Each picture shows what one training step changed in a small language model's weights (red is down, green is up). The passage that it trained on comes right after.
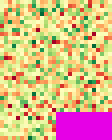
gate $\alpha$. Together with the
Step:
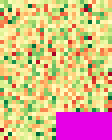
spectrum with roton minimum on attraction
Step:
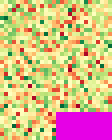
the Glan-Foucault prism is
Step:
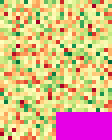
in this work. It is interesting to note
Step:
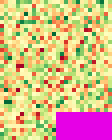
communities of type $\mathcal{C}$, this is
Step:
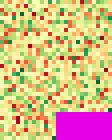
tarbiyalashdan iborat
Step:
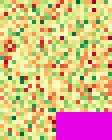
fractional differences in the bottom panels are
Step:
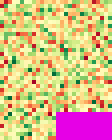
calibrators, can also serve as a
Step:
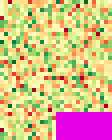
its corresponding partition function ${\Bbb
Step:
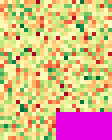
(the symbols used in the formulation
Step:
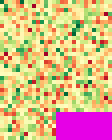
magnetic moment operator in nucleon variables \be
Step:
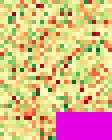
chiqilib, qolgan barcha
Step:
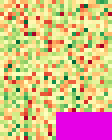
talabalar materiallarni qayta
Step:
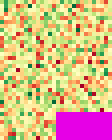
originating from the $n$th
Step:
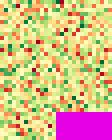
spectra. This process is studied by means
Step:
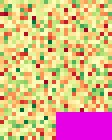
mode at 4 pJ/pulse, 6
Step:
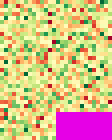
to obtain those quantities, since they play an
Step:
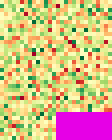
досягнення високих
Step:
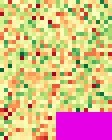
able to view the writing reports
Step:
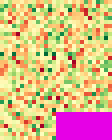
que recibió, por parte de
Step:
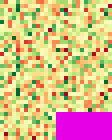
Préférable serait
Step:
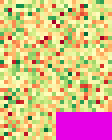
espèces, soit 25 sont
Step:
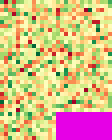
of Semasiology: Curriculum
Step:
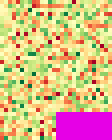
volumes as a function of the number of
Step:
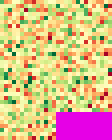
$\nu_t$ using the baseline and
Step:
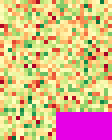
exponential star-formation history spectral
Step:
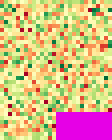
J, Carrero JJ, Malta
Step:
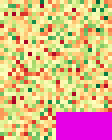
importante destacar que é preciso se
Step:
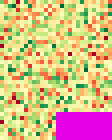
is used to define the cut-off
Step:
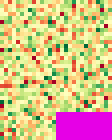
user-generated social media communication
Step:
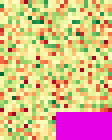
нормальної роботи у
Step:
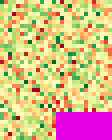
This study describes the relationship between
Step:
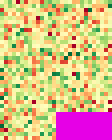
of a Demyelination-induced
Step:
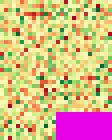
un léxico apropiado para
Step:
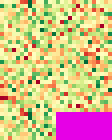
толерантность, студент,
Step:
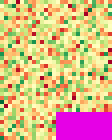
is operated for the U.S.
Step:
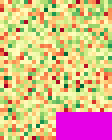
'Detailed Report' overlay
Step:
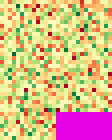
- Yuqori balandlikdagi
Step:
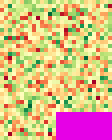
a delicate problem when the intraleg
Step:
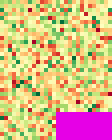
o'qituvchilar kasbiy
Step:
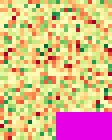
a compact and connected $3$-dimensional
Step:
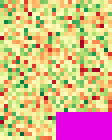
o Valor Total da conta, o
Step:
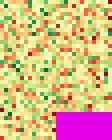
Однако, в силу того,
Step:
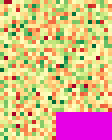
result is that the set of transformations between two
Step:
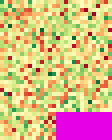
le transport, ainsi que pour le
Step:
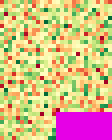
oczywistego waloru
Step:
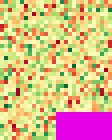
conjunto motor assíncrono
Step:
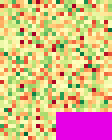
this shortcoming. Existing solutions,
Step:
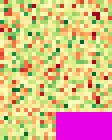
lines, auxiliary facts, as discussed
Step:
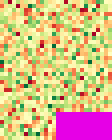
partir dos finais do último
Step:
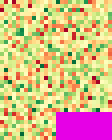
the shell. A $\chi^2$
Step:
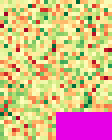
metallic films\footnote{This paper has
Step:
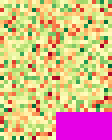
consists of a $3 \times 3$
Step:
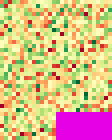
role in playing football.
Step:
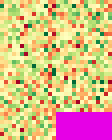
мурожаат қилди ва
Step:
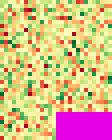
materi yang sangat luas
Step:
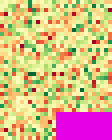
on frame-operation errors. The equivalence
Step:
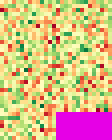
not appear to have an analogue in flat
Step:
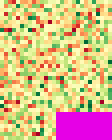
the aneurysm sac surface.
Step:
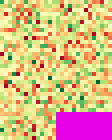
in residential urban areas with
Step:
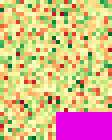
bufet. Procedencia: Universidad de
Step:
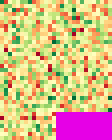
the expected source count, $n$, as
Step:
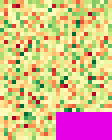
in the Batamang Plus
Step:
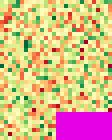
and references therein.) Various
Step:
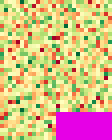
lattice sites. The local occupation
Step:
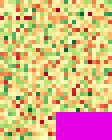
ma'naviy tahdidlarga
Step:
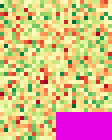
Ziel, die Ephoren zu
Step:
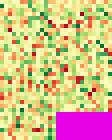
боришда эҳтиёт
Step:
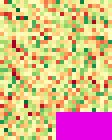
in a reasonable amount of time.
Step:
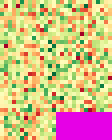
islohotlarning keyingi
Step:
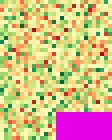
rejalashtirilgan harakatlar
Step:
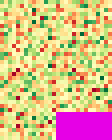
case} \label{sec:comp} The
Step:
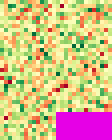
has been studied extensively over the
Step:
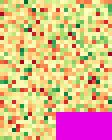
of 1.5\rsun\ at
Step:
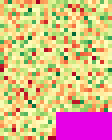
Lemma \ref{lem4}, if
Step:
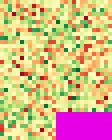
ifodalanuvchi qiyoslanish
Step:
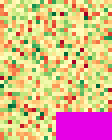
da cui però l'Europa
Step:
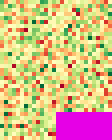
On the one hand, the estimator should be
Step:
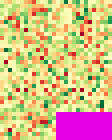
Urganchga qaraganda
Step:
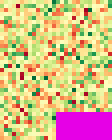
of Primary Industries, 1995.
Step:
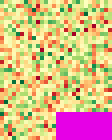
by a linear combination of the yields of
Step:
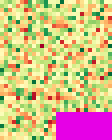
наук, старший науковий
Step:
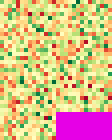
de readequação da equipe, foi
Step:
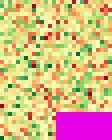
system of marginals is completed in the
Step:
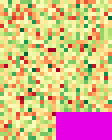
thin films were first deposited on
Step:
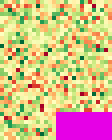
tasarruf tedbirlerinin
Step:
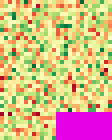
the A (B) helical arms
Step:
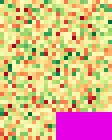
to the interaction with the stochastic
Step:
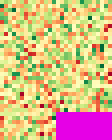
Hand: Embodiment of Tool
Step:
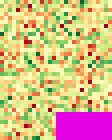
Visualización, Redacción/
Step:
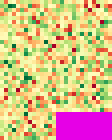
have discussed, classical behaviour requires
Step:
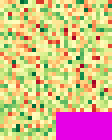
conscious states or qualia experienced by
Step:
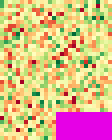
zu diesem Zeitpunkt im
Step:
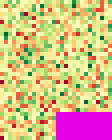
initial depth. Emergence of new
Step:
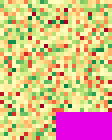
ишлов (назорат)
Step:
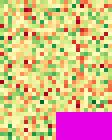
materiały znajdujące
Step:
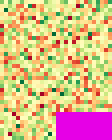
layers of LFO and 15 layers of
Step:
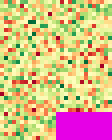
shows that this is not likely to be from a
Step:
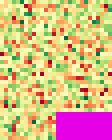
pointcuts, advice, and
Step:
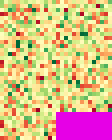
on a natural language description of
